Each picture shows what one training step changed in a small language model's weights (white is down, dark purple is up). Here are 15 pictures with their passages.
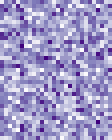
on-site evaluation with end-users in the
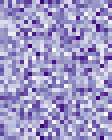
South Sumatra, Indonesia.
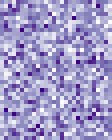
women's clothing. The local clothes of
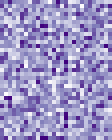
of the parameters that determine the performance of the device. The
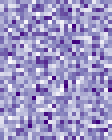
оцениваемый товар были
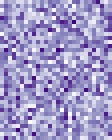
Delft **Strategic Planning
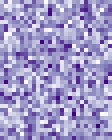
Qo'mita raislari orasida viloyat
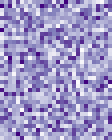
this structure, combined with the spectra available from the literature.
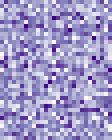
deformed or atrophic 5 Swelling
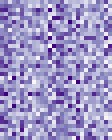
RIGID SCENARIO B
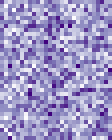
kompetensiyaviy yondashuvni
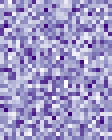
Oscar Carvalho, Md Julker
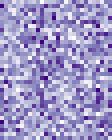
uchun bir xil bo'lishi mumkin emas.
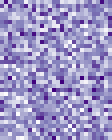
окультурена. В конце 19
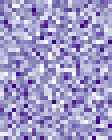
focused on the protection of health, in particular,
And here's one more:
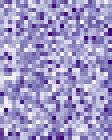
bins and the number of degrees of freedom
